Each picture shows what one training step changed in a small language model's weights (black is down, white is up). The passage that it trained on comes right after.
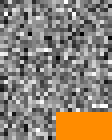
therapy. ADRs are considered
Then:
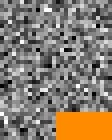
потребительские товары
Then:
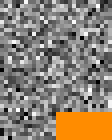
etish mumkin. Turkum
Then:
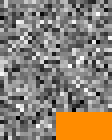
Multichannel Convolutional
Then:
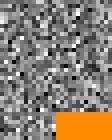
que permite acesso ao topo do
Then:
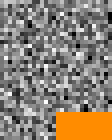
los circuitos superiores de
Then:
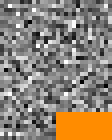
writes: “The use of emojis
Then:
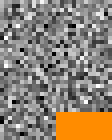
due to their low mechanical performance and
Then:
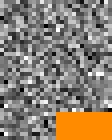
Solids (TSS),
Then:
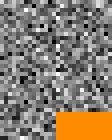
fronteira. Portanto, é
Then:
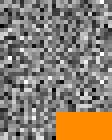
fanida hadislar va milliy
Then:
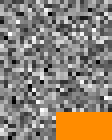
definen por gradientes de
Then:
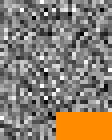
kunda kuniga bir marta,
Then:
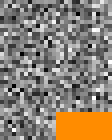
ravishda, kompetensiyaviy
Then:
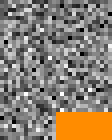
frequency response functions (FRF)
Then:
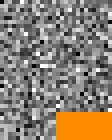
критерии оптимального
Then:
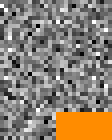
confining action for both continuous and
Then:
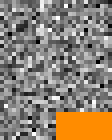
bo'ladi. Barchin nomi
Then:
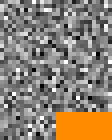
2 Lorenz and Rössler
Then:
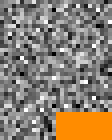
poets. Therefore, modern poets have
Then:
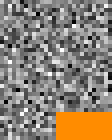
à l'aide de la mesure de
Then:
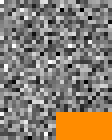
Para el Peso de 10 vainas,
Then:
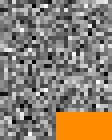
o risco de projetar algumas
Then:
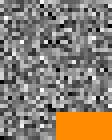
продажам. Это
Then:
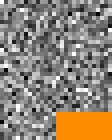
way into the mainstream enough that
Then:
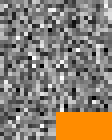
post UV irradiation composite
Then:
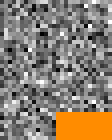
turlari tarqalishiga qabul
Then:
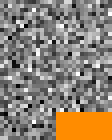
addresses to a double and
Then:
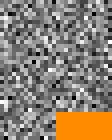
Zinaida Gippius and
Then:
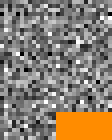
The effect of holistic childbirth
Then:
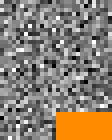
The quality of experience can be significantly
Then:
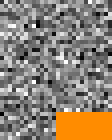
Addison Wesley.
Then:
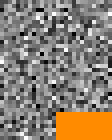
Urban, 2008), riportano
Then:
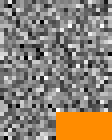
ma‘lumot berilgan.*
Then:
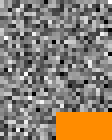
mass distribution (e.g., there are
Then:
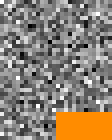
acceso a un mayor bienestar y
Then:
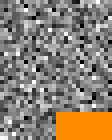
oxide nanoparticles through the use
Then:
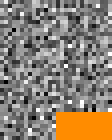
motivatsion, qiziqarli
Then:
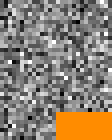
Kroner BL, Preiss
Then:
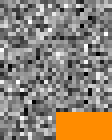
de mujeres con estudios
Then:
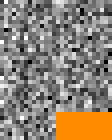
Mix Asphalt with Reclaimed
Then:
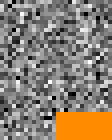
Kamar (kamarband)
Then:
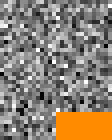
effective to adopt a scheme in which
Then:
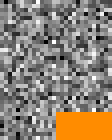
not always possible to achieve.
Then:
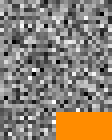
be beneficial for performing sensing studies,
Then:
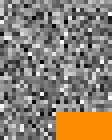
wide range of targeted measures to
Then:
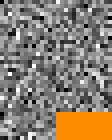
maior frequência em cães jovens
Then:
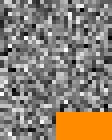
experiencia cultural puede
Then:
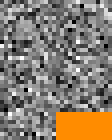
в городском Дворце
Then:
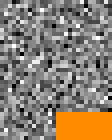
subjective measure of how well a firm
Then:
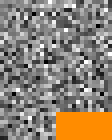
omzet terendah pada bulan
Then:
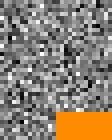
thermal conductivity,
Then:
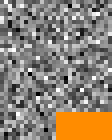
includes quality processes derived from the
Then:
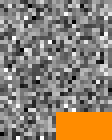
and *RUI* does not require
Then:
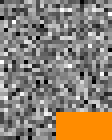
upload for profile picture, and
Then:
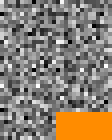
provision of different personal protective
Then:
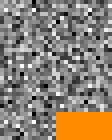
samples along the stretch of the
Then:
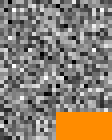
обобщенная схема
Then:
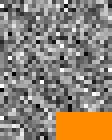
olish mutarjimdan katta
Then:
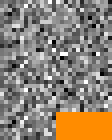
Soil Bricks” International
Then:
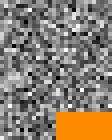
investment decisions but also the capacity
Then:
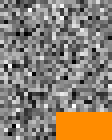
Despite their frequency, these problems
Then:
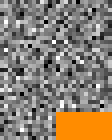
yondashuvlarga bo'lgan
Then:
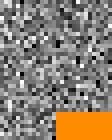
forestry. Crown area can be
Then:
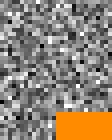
the 1990's, as it was at this time that
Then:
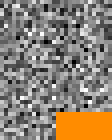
“Oraylıq Aziyada
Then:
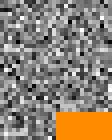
arc light affects the quality of the
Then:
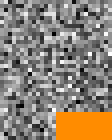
the lung with cavitation with
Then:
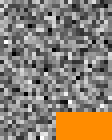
reafirmando ainda mais as
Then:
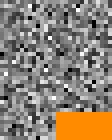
1925 yilda Parijda
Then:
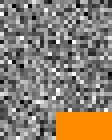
blockchain-based private
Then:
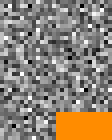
then compared the likelihood of
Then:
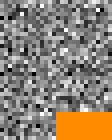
farq qiladi va bachadon
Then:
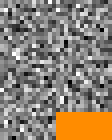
The total sample for the study consists of
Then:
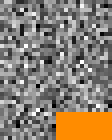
suuniste raamistiku*
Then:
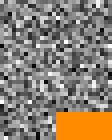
expansion of Lip gloss market
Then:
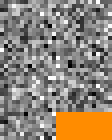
prediction Yes Fragment name
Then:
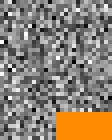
comisión (fee por byte)
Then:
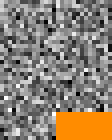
saúde pública. O
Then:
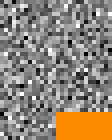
digging out the misplaced
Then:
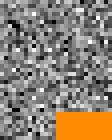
de Minas Gerais. Belo
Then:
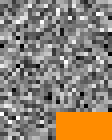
new algorithms, uses a backend
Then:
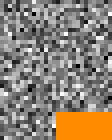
statistical analyses, writing of the
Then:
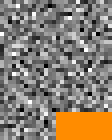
doirasidan tashqaridagi boshqa
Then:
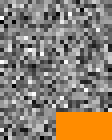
Le questionnaire élaboré a
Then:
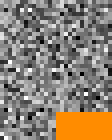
Political Empowerment of
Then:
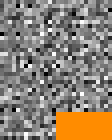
desde el punto de vista
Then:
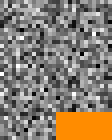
dada pelas instituições estatais à
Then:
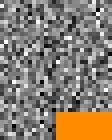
При этом лейкоциты
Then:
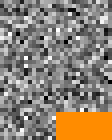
above the injection aquifer.
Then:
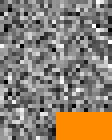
Liu, Yu. at al.
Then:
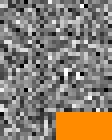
over the years of research shows that the most
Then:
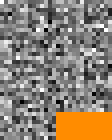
los trabajos llevados a cabo
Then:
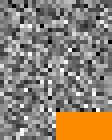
developments and the demands of the
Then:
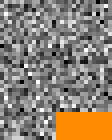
parallel 5G 256-QAM
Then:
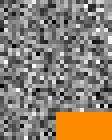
desarrollada por el mismo autor
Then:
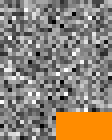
in Kenya: An Analysis of
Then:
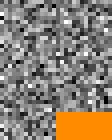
of modern teaching methods in the formation
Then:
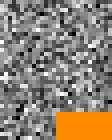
temperature ranged from room temperature to
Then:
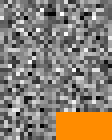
just the migrant's actual level of
